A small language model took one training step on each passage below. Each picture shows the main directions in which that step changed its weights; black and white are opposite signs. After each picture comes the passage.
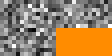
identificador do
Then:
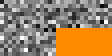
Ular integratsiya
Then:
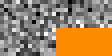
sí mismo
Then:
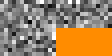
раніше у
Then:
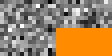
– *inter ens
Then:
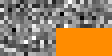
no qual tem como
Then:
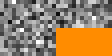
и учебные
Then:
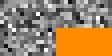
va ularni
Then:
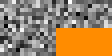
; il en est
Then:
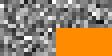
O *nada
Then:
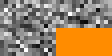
uma variedade
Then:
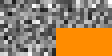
bor nashr
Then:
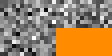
nos casos
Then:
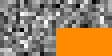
и ряд
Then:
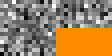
da inteligência
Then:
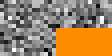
in various
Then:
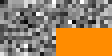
a clientes
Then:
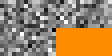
developing educational
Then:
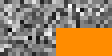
está localizado
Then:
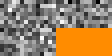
акції зі
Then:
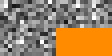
але за
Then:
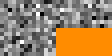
uchun birday
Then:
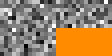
» comme
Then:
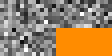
tendencia no
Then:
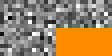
kent, dat
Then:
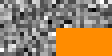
in vocational
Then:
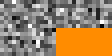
ve Almaya
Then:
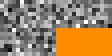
в себе
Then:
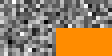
molto meno
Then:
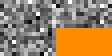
davlat ishlarini
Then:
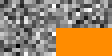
крок на
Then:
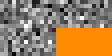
uma melhoria
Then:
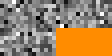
ga'ni uning
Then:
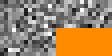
en acceso
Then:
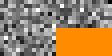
elementler Na,
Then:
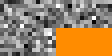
beruvchi juft
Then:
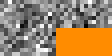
institutos do
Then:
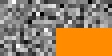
tilida esa
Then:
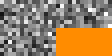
ne crée pas
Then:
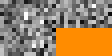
de dados
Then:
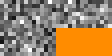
welke de
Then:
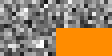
de obra
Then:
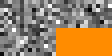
the service
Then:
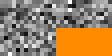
POR UM
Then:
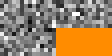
bosqichida ilmiy
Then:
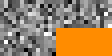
органи державної
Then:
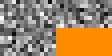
Agency for
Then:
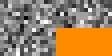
definidas e
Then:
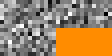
amostra de
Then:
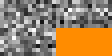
kasalligi bilan
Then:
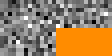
a necessidade da
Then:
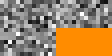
actual con la
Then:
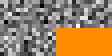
medidas de
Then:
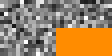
актуальным и
